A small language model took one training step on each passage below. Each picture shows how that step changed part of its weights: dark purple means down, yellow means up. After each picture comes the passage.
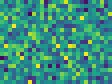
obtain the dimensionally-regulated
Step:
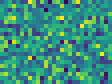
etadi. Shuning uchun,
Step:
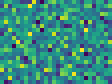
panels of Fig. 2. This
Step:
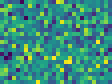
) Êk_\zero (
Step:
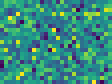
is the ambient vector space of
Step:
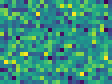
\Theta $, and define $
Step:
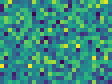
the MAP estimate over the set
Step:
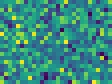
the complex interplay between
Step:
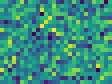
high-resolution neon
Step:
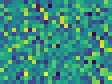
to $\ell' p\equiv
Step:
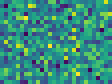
target fragments. At the energy
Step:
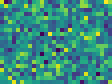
Riemann-Roch theorem for flat
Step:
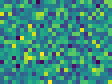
ва 4 нафари
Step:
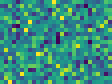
up to the first $n$
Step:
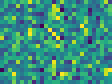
Sawah Besar has
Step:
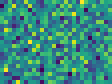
explicit construction of diagonalisers
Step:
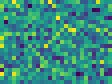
qism Oila madaniyati
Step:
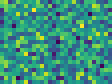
dr, \end{equation}%
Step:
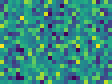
value over the entire volume and
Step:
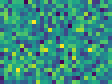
} k \leq n)
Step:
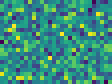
audio modeling is challenging.
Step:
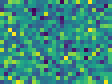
diante das novas
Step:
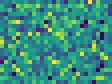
theory of (CI)
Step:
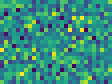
makes the choice of $\Delta
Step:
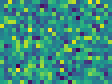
an isotropic system and also
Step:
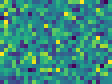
percentil de logro
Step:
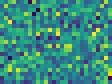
$\Box$ \vskip
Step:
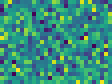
the expected rms amplitude of
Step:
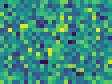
be noted that an alternative extension
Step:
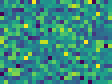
na temat istnienia
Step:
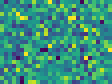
have $J_{\al\hat
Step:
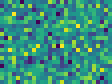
scientists on this
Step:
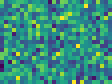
Figure 5 we also plot the value
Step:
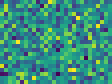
наиболее точно
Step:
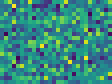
the influence range of a single black
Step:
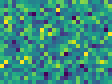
to imply that successful
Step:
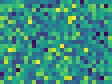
awal adalah:
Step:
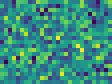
later for finer grids
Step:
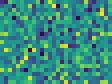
issue of how to separate
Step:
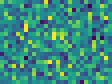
(2007) have suggested various
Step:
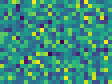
winkels. Tot
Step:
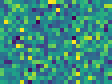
data and prediction are nearly
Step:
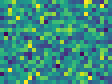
10^{-3}$, respectively (for
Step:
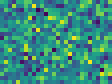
off-shell contributions is strongly
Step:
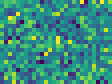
is free, and on the set
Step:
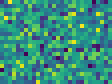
au Maroc REGION
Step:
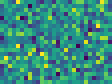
extracto debe restarle
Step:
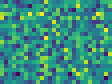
amusing consequence of th.
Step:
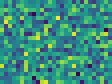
to have advantages with respect
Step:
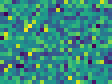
since regular points are not allowed in
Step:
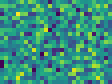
\end{equation} denote the
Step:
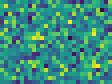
folk poet,
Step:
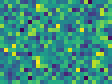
PAUD Tunas
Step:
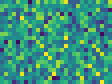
that, for any $f$
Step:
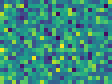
aktivlari miqdori
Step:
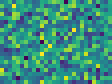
hamda aholi jon
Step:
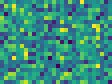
cases. The first is that the
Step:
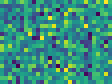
*E*-field measurement.
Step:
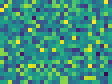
odd and cosine is even.
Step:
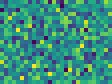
deL14}, so in a
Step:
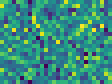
can suppose that $\rho\colon
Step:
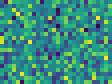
range of the variables. We start
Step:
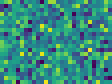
state, during each phase error
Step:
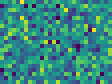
graphite. The material from
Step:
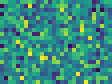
(4) The conditions in Theorem
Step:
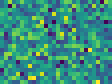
magnetization state even if we
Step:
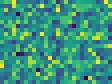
in BSCCO crystals
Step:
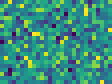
by noting that the symmetry operator
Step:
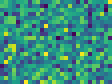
different, that is, not all
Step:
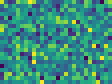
energy at the mimimum point
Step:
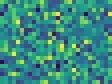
follows the circumferential evolution
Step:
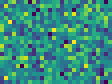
$\eta$ profile is different and
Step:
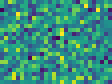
*Fatigue &
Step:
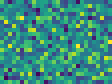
tizimlari ilg'or
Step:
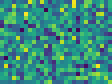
mujassam etadi.
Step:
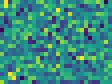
colocar isso na
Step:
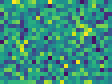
View Insert
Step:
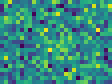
the coherent uniform distribution is generated
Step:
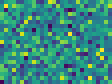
matrix in multivariate Gaussian
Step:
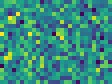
is known that every smooth (or
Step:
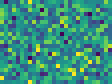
to be seen. A difference now
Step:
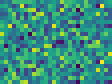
foydalanishga, undan
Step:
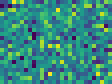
Tourism Research*, 2017,
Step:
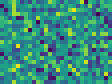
comparison with the standard form of linear
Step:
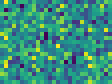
системами (например,
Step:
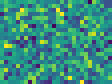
mencuri hendaklah
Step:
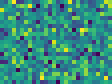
OR pharmacy service,
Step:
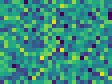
kunga kelib mana
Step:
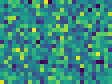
define an modified annihilation
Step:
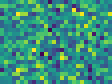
\end{eqnarray} where the
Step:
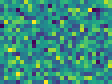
a hyperbolic surface'',
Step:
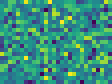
model for grain boundary coupling and
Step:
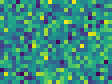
— a scoping review //
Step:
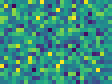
Salbeklerin iki
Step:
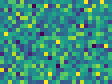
are considered, and the description of
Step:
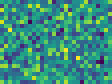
nothing but an unbalanced
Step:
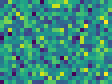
of the existing restaurants
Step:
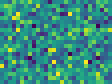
\item a complimentary
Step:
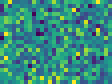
the persuasion falls
